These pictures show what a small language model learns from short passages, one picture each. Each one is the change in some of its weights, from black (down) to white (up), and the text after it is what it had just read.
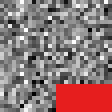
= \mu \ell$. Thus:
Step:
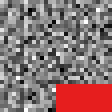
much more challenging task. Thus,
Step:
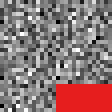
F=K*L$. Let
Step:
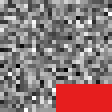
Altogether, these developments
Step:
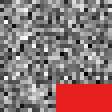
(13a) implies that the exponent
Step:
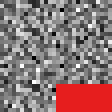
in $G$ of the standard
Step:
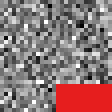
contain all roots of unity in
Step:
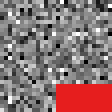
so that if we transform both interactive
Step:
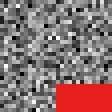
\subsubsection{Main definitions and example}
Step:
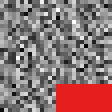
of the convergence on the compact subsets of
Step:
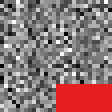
s-adic representation by a finite number of
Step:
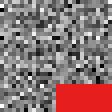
distribution of the limit is absolutely continuous with respect
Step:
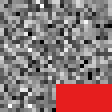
Here the two MCMC simulations have 4
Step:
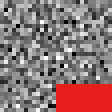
equation~(\ref{eq:8}) as
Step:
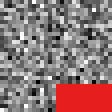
f(b)$. This guarantees that these actions
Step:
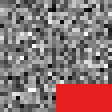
given by \begin{align*}
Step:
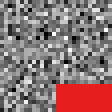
from each iteration including the cumulative number
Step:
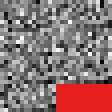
conclusions. \end{proof} Theorem
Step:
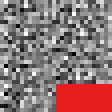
Mathematics, Statistics and Computer
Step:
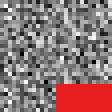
orthogonal (least Euclidean distance) projection onto
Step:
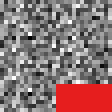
and Rathjen in
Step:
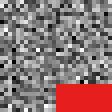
[K]? We hope this note
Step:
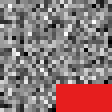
The following construction allows to prove equivalent results in
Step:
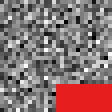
we show explicitly. \end{abstract}
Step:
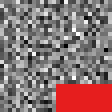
is a special case of the proximal
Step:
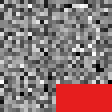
then from condition $(I)$ for
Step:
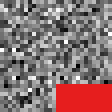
the Sphere}\end{center}
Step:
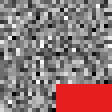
Horn theories. For example, a countable
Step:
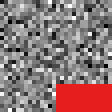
\end{align} The function
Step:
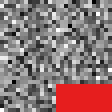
to this hierarchical action, as
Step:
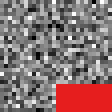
proof. In particular, they claim:
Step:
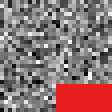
two punctures. By a slight perturbation
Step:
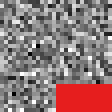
and $B_{i}$ is an irreducible
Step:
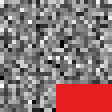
of this paper is organized as follows.
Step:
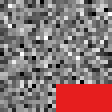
A(\xi(p, \epsilon
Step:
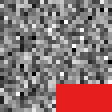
in $\log n$-expander,
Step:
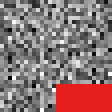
$s_{p'}$ for some
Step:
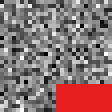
and $\underline \bB \in
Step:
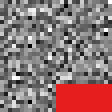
algorithmic choices and parameter settings are
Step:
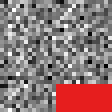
\bf r} \otimes \mathcal
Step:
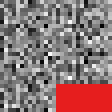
and a column generation method, and a
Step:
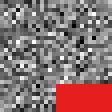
queue busy period length Laplace transform
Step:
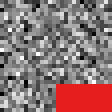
$&$ \begin{matrix}
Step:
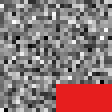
$W_\zeta$ explicitly and prove that
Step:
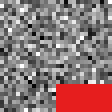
graph} $G$ is a graph in
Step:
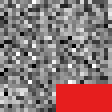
predefined). For clarity, we
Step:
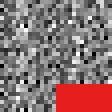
\leq n-2 \text{ and
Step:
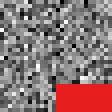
to verify that the parent edges form a
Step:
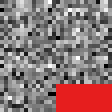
\psi, \phi \rangle =
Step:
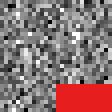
a 3-manifold, then K x
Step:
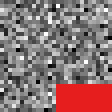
results in \begin{displaymath}
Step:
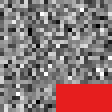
like a Wiener process: it is a
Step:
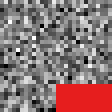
prefix of the following subsequence; however,
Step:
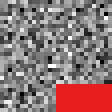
F. Scorina State University,
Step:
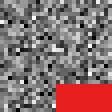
of categories. \end{theorem}
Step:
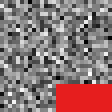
the space $\mathfrak{M}$ is an
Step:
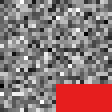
\backslash \alpha, \gamma
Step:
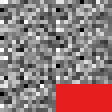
цепочки равенств $$
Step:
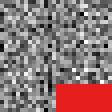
4 it was shown by Gandini and
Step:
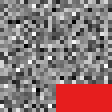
w^\beta \end{equation*}
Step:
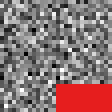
begins with a 0 and every subsequent entry
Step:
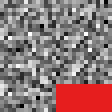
requests for nurses and their
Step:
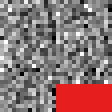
after choosing a bijective map between
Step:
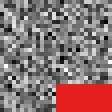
to highlight the obstacles which
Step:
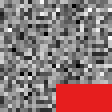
that is the periodization of
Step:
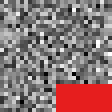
we introduce a new and simple representation of
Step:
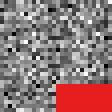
1 = 0 $. In addition, in order
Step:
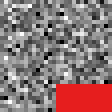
Noether's Theorem, if
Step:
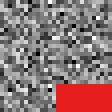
the critical curve $S_0$,
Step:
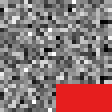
its presence can be harmful
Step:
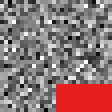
functions of $S_{k,i}$
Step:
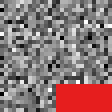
\quad \end{eqnarray} on a
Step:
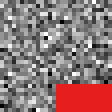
${\frak H}$ is the Siegel upper half
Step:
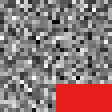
an oriented smoothing at $c$. The
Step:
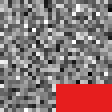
although it is realized in the complement of
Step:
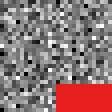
{\varepsilon p}\over\partial
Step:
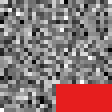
dimensions, {\it Nonlinearity}
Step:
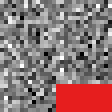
get upper bounds for our test instances of
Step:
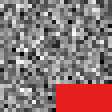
for the data $(U_-,X)$ to
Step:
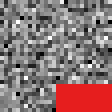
natural mate is spherical. The converse was
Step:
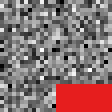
from the actual performance of supertasks
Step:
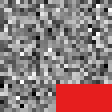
an irreducible smooth variety defined over $k$.
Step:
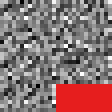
expansion in Theorem 1.5 of
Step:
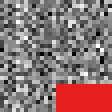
(4.19) it follows that
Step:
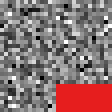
within the same block-row or
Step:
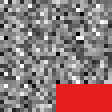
operating on $G\,'$ having a
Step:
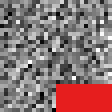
are provided in section VI. Figure.
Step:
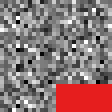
0 Black White % 4
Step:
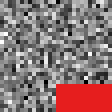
one, and the unramified quotient is $\langle
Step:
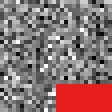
is trivial, there is nothing to
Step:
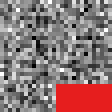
the accelerometer is assumed to
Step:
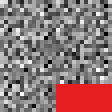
dependencies among the players'
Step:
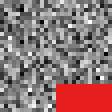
$$ An easy computation in equivariant cohomology implies
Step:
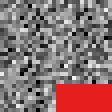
correct. \begin{figure}[h]
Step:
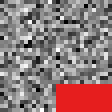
\end{array}\right) $
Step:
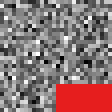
$\bdd$ isotopic to a straight
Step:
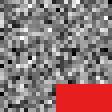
\nabla)u^2 \cdot w
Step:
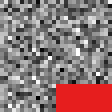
diagram of an SPS lattice $K$,
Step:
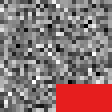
Let $\mathcal{T}$ be a class
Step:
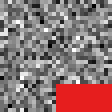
embedding $e: \G\rightarrow
